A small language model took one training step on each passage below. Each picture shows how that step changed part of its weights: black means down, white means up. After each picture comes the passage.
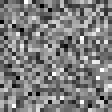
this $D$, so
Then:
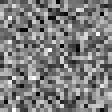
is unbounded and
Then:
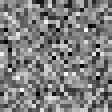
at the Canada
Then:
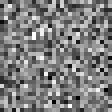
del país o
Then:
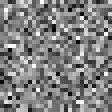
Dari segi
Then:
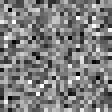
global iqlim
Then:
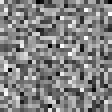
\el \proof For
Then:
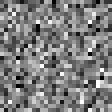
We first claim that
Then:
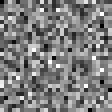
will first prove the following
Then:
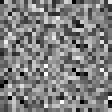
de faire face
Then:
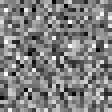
mondta. –
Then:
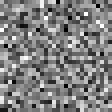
a nilpotent
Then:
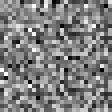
linear advection of
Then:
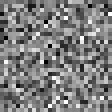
L^\infty$, by
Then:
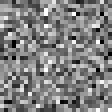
yang ekuivalen
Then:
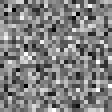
amount of
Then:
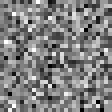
are generators of
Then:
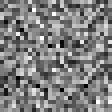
lattice in the
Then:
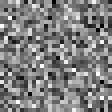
Introduction to
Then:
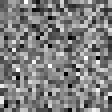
any $\mu\in
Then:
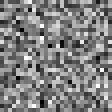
lattice,} in
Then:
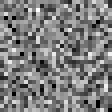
no content.
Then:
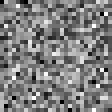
of $f$ and
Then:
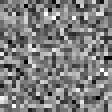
it is common in
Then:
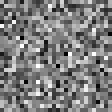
і мовної
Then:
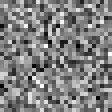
Besides a
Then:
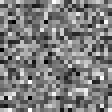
his qiladi.
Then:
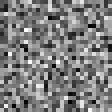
given such a description
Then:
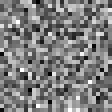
the number of edges per
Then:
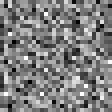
dengan baik
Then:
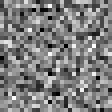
all pairs such that
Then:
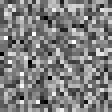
35% de los
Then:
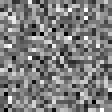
gave the first example
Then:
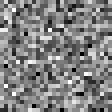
de către
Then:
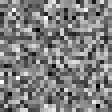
the commutation relation
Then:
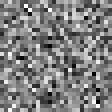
both generation and
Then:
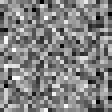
Ular insonlar
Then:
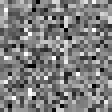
MODEL As
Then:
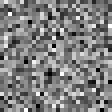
Planes de
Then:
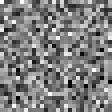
20 дневным
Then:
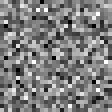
essencial para as
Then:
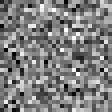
autores e revisores
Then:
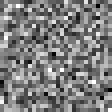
Fan et al.
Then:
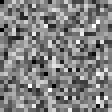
nuevo –a
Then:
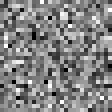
Qualitative and
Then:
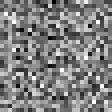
and obtain the system,
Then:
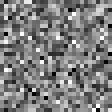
não é apenas
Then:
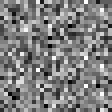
both $\anp$
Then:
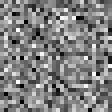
Combining gives
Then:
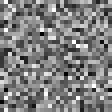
de nota; que
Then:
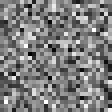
processo de formação
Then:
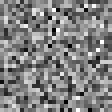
twists at the
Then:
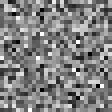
ega shu
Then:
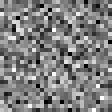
gap $G$
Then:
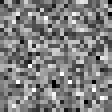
on $ \mathcal
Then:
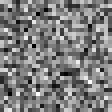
frames. The
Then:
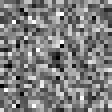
below. Therefore,
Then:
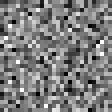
atendidos en
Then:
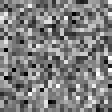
on Infinite
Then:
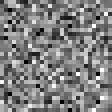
that $G$ is
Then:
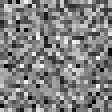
subsequent analysis.
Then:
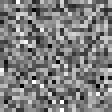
product symplectic
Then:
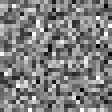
moverse hacia
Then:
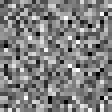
está relacionada ao
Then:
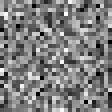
in each scale
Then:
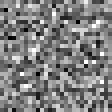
a tuple of
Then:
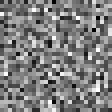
Our setting uses
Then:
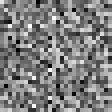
set. \item In
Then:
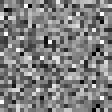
an upward path in
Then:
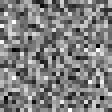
by the GACR
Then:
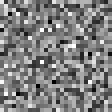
\mathbb R^2
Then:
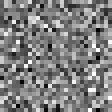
conditions. Define
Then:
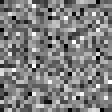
measure $\kappa$; we
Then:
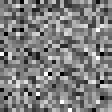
Letting $x
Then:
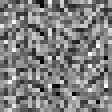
from the zero.}\\
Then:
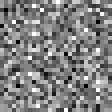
working with medical
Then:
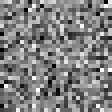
esa davraning
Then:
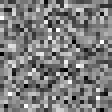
un único
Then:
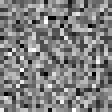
is at positions other
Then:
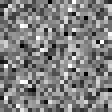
persona y su
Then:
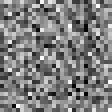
vector representing the
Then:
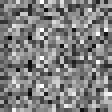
optimal control problem --
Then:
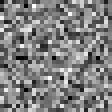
3 and 6, that
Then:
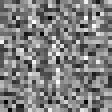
observations, we
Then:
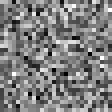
formais do partido
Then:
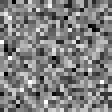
attenuation map
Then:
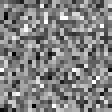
a técnica
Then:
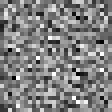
de ser seu
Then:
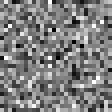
to be able to
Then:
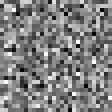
occurs for
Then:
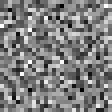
revised 23
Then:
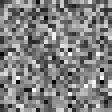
Antonio de
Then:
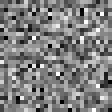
field $k$, by
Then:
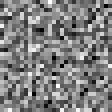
for studying nonlinear
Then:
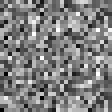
of elliptic boundary
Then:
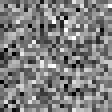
autores han
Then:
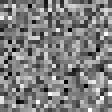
un aporte a
